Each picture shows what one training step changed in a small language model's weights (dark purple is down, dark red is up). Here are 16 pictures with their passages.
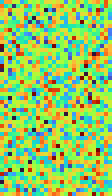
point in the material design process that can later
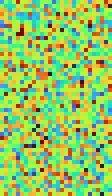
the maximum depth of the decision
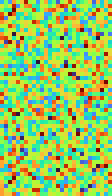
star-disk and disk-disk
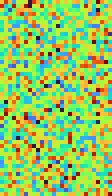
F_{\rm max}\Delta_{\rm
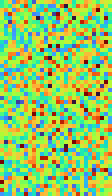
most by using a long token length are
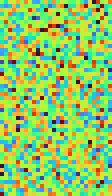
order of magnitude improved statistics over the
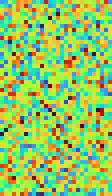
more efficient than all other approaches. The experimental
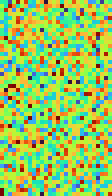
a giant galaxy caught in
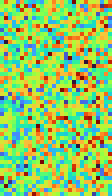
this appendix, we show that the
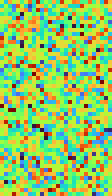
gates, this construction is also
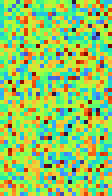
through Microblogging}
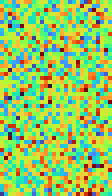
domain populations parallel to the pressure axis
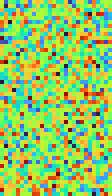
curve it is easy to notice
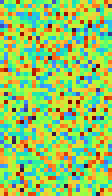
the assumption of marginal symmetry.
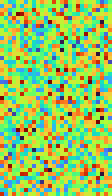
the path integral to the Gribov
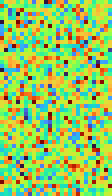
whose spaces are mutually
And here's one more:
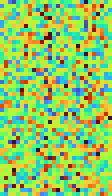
condensed matter and statistical systems such
